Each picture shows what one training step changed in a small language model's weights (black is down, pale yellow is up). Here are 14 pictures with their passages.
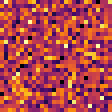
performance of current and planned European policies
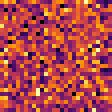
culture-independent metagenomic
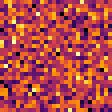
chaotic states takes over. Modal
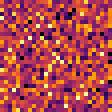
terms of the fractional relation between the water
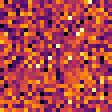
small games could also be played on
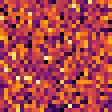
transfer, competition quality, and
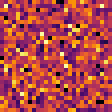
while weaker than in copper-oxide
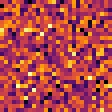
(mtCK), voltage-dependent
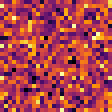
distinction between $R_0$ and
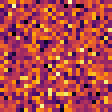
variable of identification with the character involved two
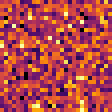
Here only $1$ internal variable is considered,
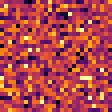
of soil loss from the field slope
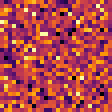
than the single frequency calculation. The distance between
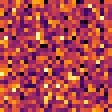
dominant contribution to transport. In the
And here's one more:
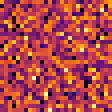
the atomic transition $\left| 1
